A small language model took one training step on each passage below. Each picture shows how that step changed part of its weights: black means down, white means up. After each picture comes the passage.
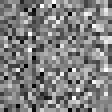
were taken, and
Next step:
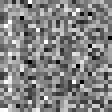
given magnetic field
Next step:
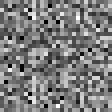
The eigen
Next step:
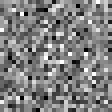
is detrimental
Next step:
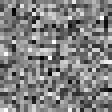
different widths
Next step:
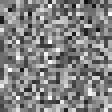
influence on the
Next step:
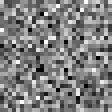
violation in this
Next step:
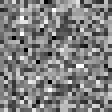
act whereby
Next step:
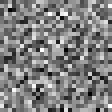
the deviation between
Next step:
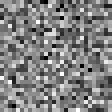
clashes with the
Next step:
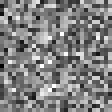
of observations,
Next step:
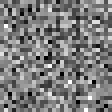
We do not take
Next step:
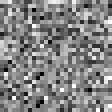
Fig. 1.and
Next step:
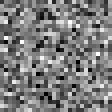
sensing data
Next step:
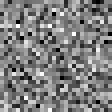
consent Informed
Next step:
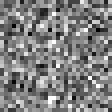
and their primary
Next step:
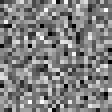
the pervasive
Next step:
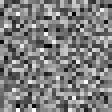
a negative correlation
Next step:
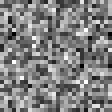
to the lowest
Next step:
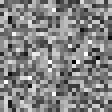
to examine the effect
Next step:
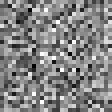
limitations, we
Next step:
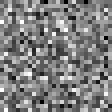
help identify
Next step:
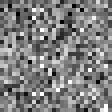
50 year event
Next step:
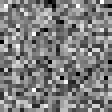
of lively
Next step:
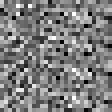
goal was to
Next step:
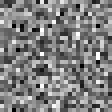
the discovery and
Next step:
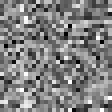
constraining compared to
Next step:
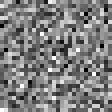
wider than that
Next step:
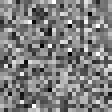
plane. The
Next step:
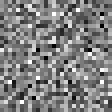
was furnished
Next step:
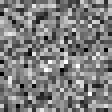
information and links
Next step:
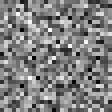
each connected to a
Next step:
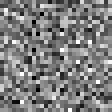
activity in a
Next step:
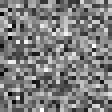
can be improved based
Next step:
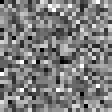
is a rate-1
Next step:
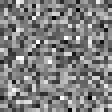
include students in
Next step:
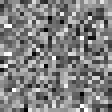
counts to the
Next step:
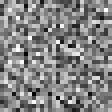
dynamics of the
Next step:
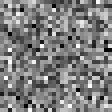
\leq M
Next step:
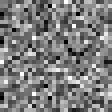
yield a value
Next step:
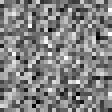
that of disk
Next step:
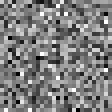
have made a
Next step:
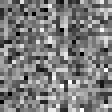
(which the
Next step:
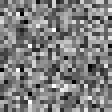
In our device,
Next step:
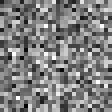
Jordan, the
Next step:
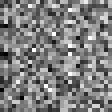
of communicative
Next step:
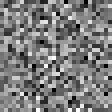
the whole, such
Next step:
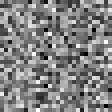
to therapy
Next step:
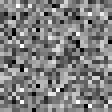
Analysis is
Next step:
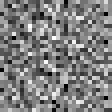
a mention
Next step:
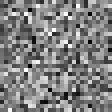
our knowledge,
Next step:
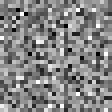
define the old
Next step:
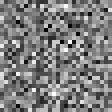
red line) and
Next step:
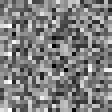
there are multiple
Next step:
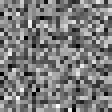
on which it is
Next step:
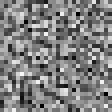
the two terms in this
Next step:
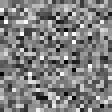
modeling if the
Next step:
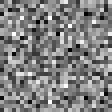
in $V$ must
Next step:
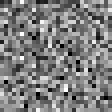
session is the
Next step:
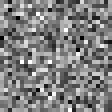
shows almost
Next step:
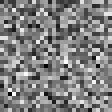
study was conducted in
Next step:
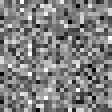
that involves the
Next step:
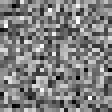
While variability
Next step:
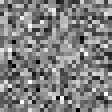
to make a
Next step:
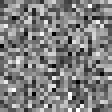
factors, including the
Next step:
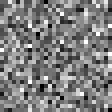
for cuts of
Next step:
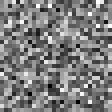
check a
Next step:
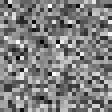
the fixation and
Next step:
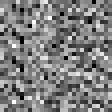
University during August
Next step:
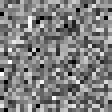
more specific: it is
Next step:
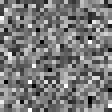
of DL data
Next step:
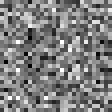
to promote
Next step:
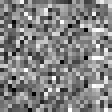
new constitutions of
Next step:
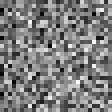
and depends on their
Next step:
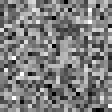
provide a description
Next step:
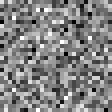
for the numerator
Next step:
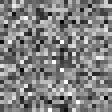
clones in
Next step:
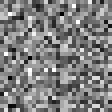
analysis by nuclear
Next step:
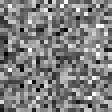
Attacks and
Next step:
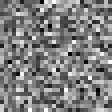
each run, a
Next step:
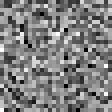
the impact of MR
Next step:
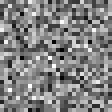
extraction to produce
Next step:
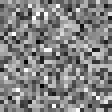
trajectories of both
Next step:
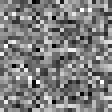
validated such a
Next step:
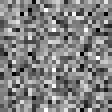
much larger than
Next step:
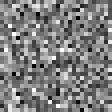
exact solution. These
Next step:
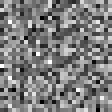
disorders such as
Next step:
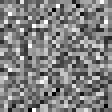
we continue by
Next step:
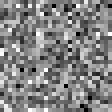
To formalize
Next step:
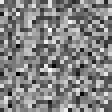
on how to access data
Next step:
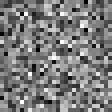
a proposal,
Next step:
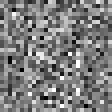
which we attempt
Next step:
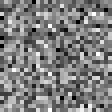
must seek if it
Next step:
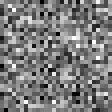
discussed by
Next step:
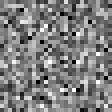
the undamaged
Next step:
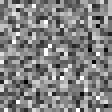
with the day
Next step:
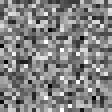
with unknown
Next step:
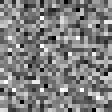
order of magnitude
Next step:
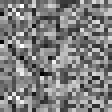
is based on an
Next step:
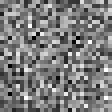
that can be improved
